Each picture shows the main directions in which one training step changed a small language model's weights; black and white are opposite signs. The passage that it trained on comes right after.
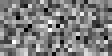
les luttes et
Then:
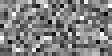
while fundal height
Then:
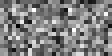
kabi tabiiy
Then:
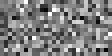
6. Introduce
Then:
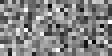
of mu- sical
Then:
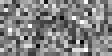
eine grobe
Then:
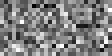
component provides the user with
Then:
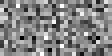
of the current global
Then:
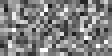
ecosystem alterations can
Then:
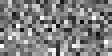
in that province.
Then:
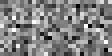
changing weather patterns
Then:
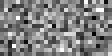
A. Social Learning
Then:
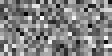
the morphology and
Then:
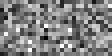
Research to Implementation
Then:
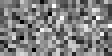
increases slightly at the
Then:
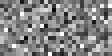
Yang, E.,
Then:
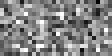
por convertirlo en
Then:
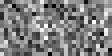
Report, Vol.
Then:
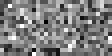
Based on what was stated
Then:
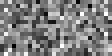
a growing demand for
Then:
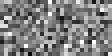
used interchangeably.
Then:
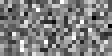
found in 2018 only.
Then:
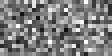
kurash tarixiga
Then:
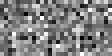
the presence of the
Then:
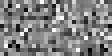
of reproductive functions
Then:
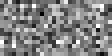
social information such as press
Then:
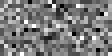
(number of
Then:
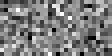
Chiesa è
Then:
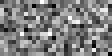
pattern can be identified.
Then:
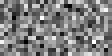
as for the potentially
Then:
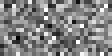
Modern network science has
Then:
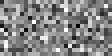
on Indian spider
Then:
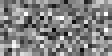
significantly affected the degree to
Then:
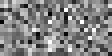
AAL technologies from
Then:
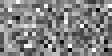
number of divorces
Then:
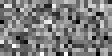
та податкового
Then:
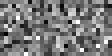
vida saudável,
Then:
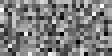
of teacher performance measurement as
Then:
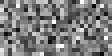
of the technology has been
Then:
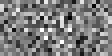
this process is civil service
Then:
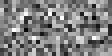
each. Group 1
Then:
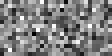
ease the interpretation
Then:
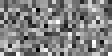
State. To fill the
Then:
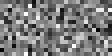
ilk rivojlanish davridagi
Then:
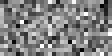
ahamiyatga ega ekanligi
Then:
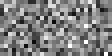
following, possible energy
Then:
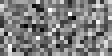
surgery or the
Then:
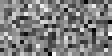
in life brown
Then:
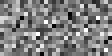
in East Asia
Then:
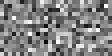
variable (X2)
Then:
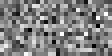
with the crisis at
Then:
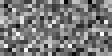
etiladi: -
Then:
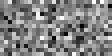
Unlocking the
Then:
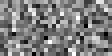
and are important in the
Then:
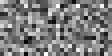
Chip INT
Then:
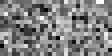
co-ordination -
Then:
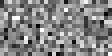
Park, K.
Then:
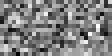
recurrir a
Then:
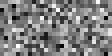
high level time-based
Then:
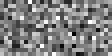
attainment of
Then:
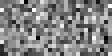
pedagogik nuqtai
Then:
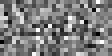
по проблемам
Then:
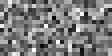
& Gajdoš
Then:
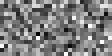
в умовах
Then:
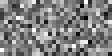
F mezonni
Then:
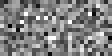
lainnya mengatakan
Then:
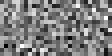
is paid to the
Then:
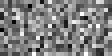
region's extreme
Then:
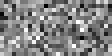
анги хамт
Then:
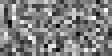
schema and sexual
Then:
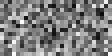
positions. Figure 1
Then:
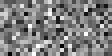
o ábaco
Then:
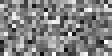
is a state that
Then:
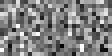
were fully or
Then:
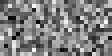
sample graphs -
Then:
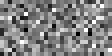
oxygen use at
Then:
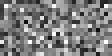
activities will eventually
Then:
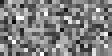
com os povos
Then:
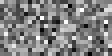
to the internet, a
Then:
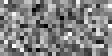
77 K using a
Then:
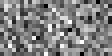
Espace Sciences et
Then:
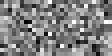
a Escola
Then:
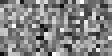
assumed. Assume
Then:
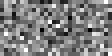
techniques, which include methods
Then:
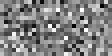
государством и
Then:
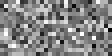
- San,
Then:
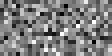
can be kept for
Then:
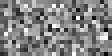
труда в
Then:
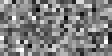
located elsewhere,
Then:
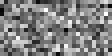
every possible manner.
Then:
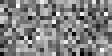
of fractions enhanced
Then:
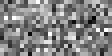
employing sodium
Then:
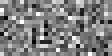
ela pode ter
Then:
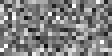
results of a study of
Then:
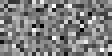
mejoramiento de
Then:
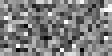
Alternatively given
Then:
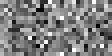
referensi Mesir
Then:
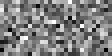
we developed a new source
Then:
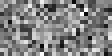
ve verilmek
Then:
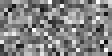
São Paulo:
